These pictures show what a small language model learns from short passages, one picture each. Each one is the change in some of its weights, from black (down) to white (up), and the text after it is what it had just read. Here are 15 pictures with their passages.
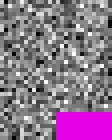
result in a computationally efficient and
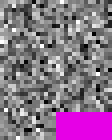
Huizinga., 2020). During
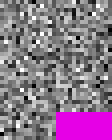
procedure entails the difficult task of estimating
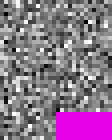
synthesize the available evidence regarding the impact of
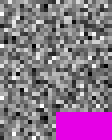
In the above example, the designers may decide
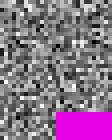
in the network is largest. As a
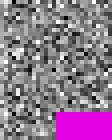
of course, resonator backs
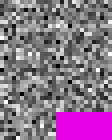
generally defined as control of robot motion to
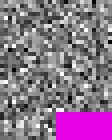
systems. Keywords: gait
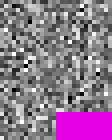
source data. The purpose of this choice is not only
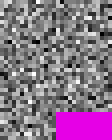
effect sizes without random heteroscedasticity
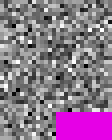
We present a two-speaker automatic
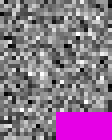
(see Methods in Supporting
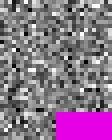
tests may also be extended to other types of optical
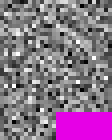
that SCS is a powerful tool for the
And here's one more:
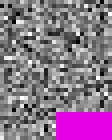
2019). Indeed, it is necessary to
